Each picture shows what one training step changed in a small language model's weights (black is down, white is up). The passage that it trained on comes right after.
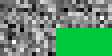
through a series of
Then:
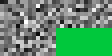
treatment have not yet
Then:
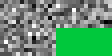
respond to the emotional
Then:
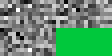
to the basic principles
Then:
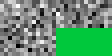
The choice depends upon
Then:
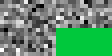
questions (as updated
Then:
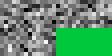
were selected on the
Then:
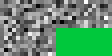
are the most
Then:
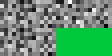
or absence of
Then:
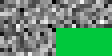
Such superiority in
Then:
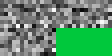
oxygen ions into
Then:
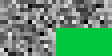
study was from
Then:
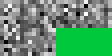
In the United
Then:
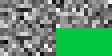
above dust layer
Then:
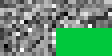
12] proposed an
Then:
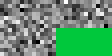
as compared to others
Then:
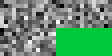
years of age,
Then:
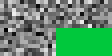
shows that the use
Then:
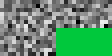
thermostated in
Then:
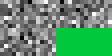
and Africa, as
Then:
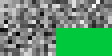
The most important
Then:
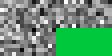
By Rasch
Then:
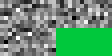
to have the same
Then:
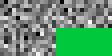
we have now made
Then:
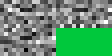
salt were obtained
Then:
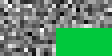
the pressure of food
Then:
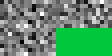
and color factors)
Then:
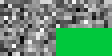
of Alkoxy
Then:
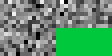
discussed will ensure the
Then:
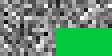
their implementation, and
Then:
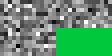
the jaw joint
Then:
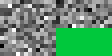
for reading comprehension
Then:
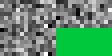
to evaluate the effects
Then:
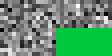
must be positive:
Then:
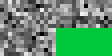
obtained from respondents to
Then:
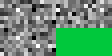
to share on X
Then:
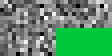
for studying and
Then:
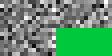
entered in
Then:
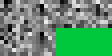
regulates the
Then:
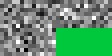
this work has improved
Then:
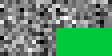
assertive communication
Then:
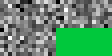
and treatment.
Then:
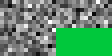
``` Hollow
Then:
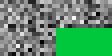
online version.
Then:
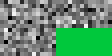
indicates the time of
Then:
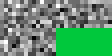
She is regarded
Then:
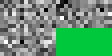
disruption of daily
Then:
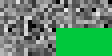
clinical data.
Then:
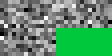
after sensory block was
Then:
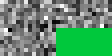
: Enter data
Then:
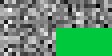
schools. The study
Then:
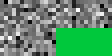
cannot be measured.
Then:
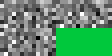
origin. Many sources
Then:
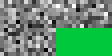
In control mice,
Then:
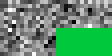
having defined relationships between
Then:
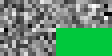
network of type I
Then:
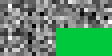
a few flowers
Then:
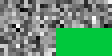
when passing a
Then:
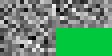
against the spread of
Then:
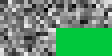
not appreciating from
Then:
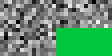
Agricultural Organization of
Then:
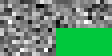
is accompanied
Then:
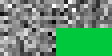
Q, the
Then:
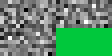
occurred simultaneously.
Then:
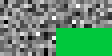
that they spend
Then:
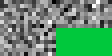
good condition and
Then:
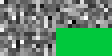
ensure their gainful
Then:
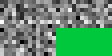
lessons of physical
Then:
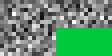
uses a pair of
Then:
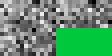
RAE Table
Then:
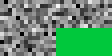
we can not
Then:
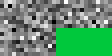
considered the R1
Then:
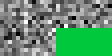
analytical model is based
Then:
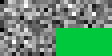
corresponding stress level is
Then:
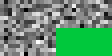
are as follows:
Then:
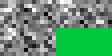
Ng¹ considering
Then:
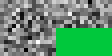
AI models were trained
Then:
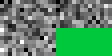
be allocated
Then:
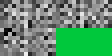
general reliability of
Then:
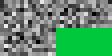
products and these studies
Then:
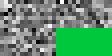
constrain the positioning
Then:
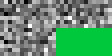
noticing the
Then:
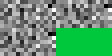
a great role in
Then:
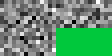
tourist practices as
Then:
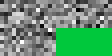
a mound
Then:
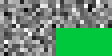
been created to link
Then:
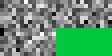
personal choices,
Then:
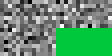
and their parent
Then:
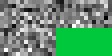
tested by comparing signals
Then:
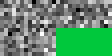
probability of fibres
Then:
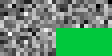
on the acidity
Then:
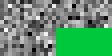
a critical literature review
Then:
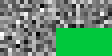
at different steps is
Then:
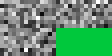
Tube well
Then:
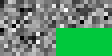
complications, while 30
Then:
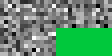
the study, the
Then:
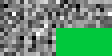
dimensions of housing
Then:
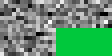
arising from the
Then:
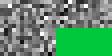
for the gene
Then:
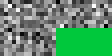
the virus.
